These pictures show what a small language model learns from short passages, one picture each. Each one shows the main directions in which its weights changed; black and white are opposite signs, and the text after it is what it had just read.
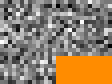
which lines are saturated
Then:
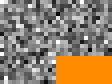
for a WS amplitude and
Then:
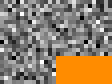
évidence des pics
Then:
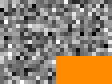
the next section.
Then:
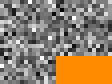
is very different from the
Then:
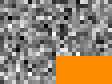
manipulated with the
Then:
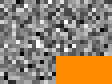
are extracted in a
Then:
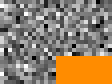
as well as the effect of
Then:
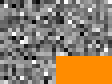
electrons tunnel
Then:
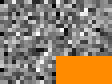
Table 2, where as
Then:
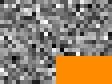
sua honra.
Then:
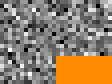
is local classical momentum at
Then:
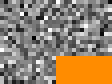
can invert the
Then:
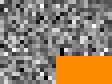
dark regions, focusing
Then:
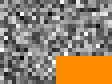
reduction was done with
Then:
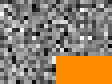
optimal number of needed
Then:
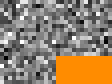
original range for the
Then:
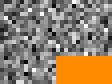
temperatures and is close
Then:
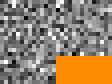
the conservation law
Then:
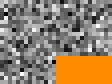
in the time series
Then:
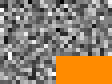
the MSX6C
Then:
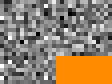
avoid that the
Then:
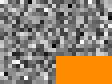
i, j\rangle}
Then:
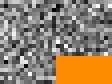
which are parameters trainable
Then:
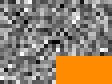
literature-based evidence
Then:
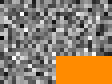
candidate themes and
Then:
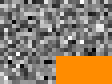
2006). The analytical
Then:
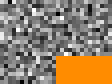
by an empirical
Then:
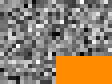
we carefully
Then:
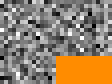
S., Topcu,
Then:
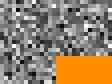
precedentes para este
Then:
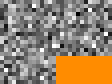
function of wavelength,
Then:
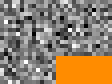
remain zero. This
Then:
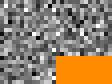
será la marca
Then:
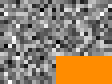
recorrer el
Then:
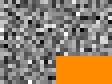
whatever convention
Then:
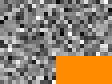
davlatlar qatoriga
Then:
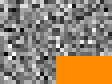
includes all terms allowed
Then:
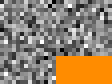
bien su perfil de
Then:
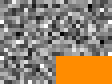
la proliferación
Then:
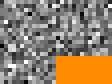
eng quyi
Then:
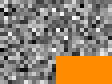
the deviation from
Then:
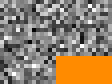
of young readers.
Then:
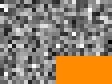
more detailed experimental analysis
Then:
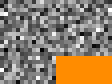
the transitions matrix elements
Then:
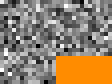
of land rights,
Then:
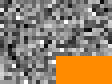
of Photoionized
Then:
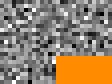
alnan biologik
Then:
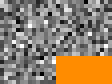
we introduce a simple
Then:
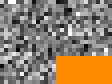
third related to the
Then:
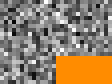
background corrections then lead to
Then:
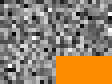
Для этого
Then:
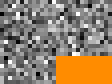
correspondence with the
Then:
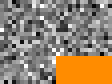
succès, ou
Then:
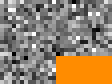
jarayonida nutqiy
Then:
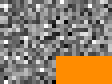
statistical characterization of
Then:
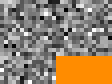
exploitation are
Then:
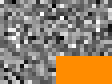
HH subjects
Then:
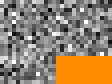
spectrum in such a way to
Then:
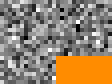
grad knyttet
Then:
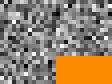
velocity of the rotating
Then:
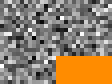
of the dilution
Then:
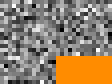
time. In this paper,
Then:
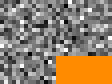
no need for graphic
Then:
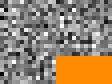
these sources, in
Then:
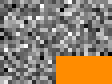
supports further prompt
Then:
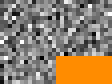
density would reduce the
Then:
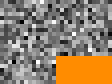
linear element operating on
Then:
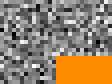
моддий ва
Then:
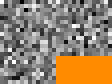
secondary star radial velocity
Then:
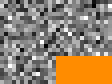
your own
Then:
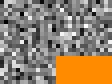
can effectively shift
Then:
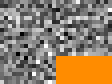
the black curve stays
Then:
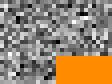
possible. This is clearly
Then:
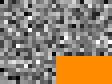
be carefully
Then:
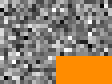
theoretical predictions.
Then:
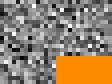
allows us to describe
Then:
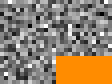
tampoco debe
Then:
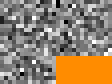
has a negligible
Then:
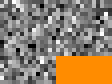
$ as the extreme
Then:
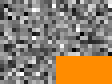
with the Oedipal
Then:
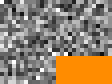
yillardan beri
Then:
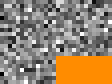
where the former are
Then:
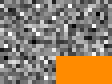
staff from the MIT
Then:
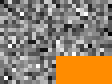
where \begin{equation}
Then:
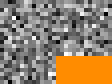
could produce nearly
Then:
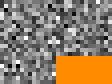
material sobre as obras de
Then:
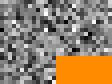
pelo avaliador são
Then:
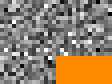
beriladi. 2.
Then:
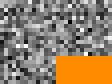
in high harmonic
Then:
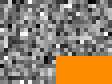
range of sizes
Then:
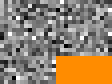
the maximum achievable
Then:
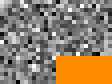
5 core radii from
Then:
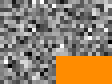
la Polinesia
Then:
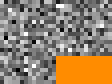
expected to alter facts
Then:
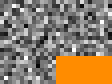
1) We start with
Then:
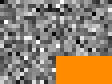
the method of Sec.
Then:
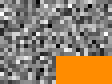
a defect line. In
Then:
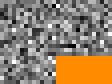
Contract vectors
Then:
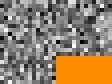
due to the presence of
